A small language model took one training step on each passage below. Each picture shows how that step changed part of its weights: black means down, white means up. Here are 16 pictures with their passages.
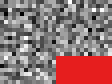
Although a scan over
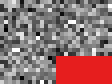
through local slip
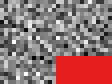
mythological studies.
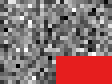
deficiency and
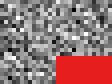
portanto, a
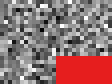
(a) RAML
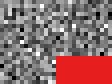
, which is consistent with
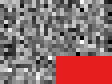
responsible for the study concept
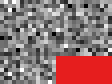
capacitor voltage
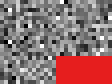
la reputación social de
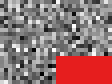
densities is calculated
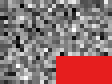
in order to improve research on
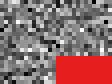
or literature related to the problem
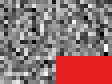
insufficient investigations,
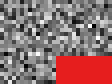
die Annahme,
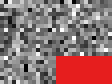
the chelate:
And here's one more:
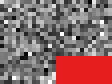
part of the *medial
